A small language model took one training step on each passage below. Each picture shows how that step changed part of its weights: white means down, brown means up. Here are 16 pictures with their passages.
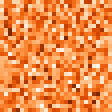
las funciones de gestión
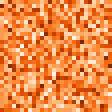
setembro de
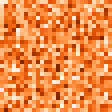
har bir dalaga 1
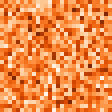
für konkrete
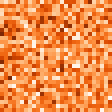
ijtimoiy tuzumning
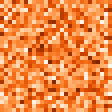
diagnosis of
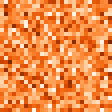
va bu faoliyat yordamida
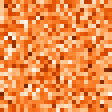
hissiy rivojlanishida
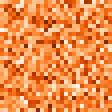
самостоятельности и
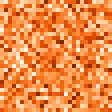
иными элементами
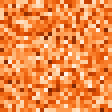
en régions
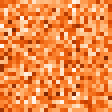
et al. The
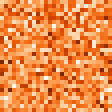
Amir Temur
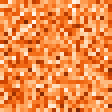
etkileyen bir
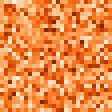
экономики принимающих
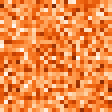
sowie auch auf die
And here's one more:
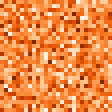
Axborot va
